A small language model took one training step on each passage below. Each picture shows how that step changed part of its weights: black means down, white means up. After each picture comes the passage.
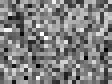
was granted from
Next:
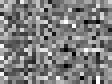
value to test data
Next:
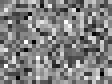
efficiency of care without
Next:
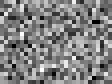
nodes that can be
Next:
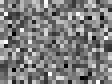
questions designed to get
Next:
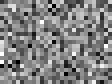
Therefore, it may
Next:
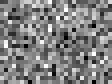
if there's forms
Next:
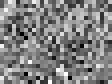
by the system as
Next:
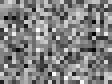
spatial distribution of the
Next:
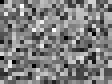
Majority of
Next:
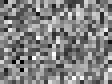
been conceived
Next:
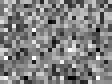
with a coordination
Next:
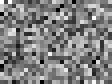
in your case study
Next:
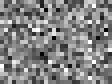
your individual needs.
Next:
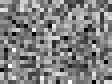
burnout and
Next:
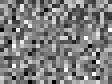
$$\delta m
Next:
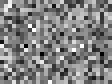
prevalence from the peak
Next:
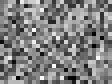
for a later moment
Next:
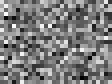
National Education Policy 2020
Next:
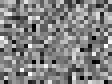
as found in the
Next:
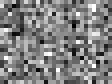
are known only from
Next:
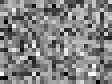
This makes it possible
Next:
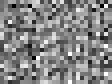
therefore authors have also
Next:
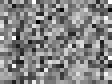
men still use various
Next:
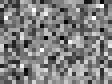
65 DT might
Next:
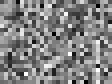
task competition, can
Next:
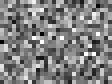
for patient management.
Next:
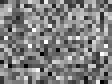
due to the lack
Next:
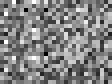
that asked the
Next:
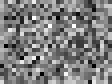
an application is a
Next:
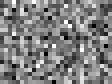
that the scalar
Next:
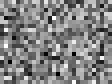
the PR's
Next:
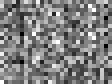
are not affordable
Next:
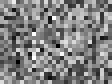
the healing
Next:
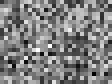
because of the rotation
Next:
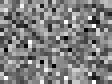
borderline high
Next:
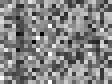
responsible services in
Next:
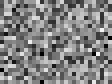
into four phases:
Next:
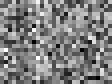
practices of community
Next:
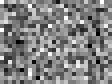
will start perf as
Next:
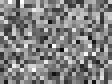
data for both the
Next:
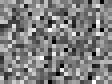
and Symbolic
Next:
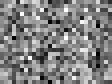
to the distinct,
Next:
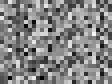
results depending on
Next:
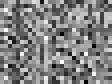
directly from the source
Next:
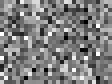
to influence the work
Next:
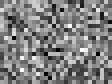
crucial to the
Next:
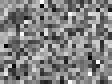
high-dimensional feature
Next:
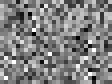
is high in
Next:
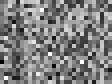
for the suspension
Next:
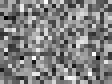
view of a novel
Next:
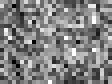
are considered background because
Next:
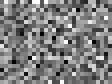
of the impact point
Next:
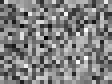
r \text{
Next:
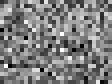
due to the increasing
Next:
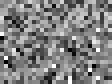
consistent with a previous
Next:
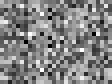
collaborative Workshop](#)
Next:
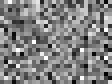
consider the effective starting
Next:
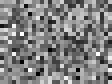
and inflammatory
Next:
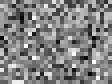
has become a core
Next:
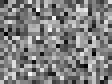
been made in understanding
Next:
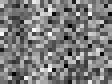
we need to add
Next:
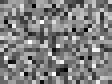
This module ranks
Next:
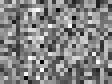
for collaboration. Research
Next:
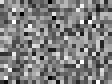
and attains
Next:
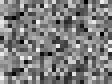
equipment description,
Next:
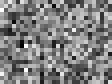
product, is
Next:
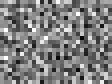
obtained from field
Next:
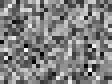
associated with three
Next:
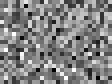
or virus like particles
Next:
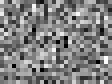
Exp. Phys.
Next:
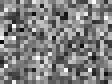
environment of the respondents
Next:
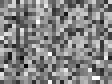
guidelines of the
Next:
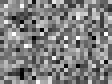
characterization has been conducted
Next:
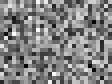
effect of the
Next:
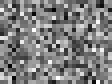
injury to predict
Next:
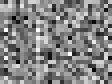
effects of excess
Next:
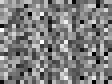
and knowledge-based
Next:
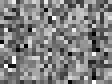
the background of
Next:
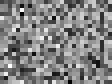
of earnings
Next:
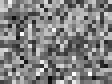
physical therapy and
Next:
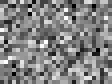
Cl isotopes
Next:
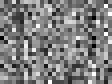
would have been the
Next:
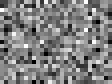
suspended in
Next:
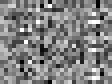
accuracy, efficiency,
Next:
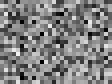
article aims to
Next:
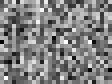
of the tools used
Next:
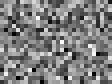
to 50 years.
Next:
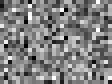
facial image Figure
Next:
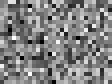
also captured
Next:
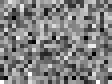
Static Analysis
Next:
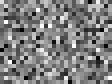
River State University
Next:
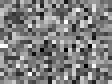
surrounded by
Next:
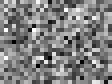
of centric position
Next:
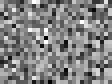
some ideas of future
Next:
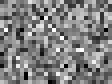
his productive relations
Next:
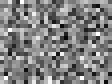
BERT based
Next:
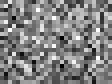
A Local
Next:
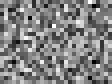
(dry air
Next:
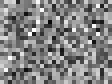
optimization of the resources
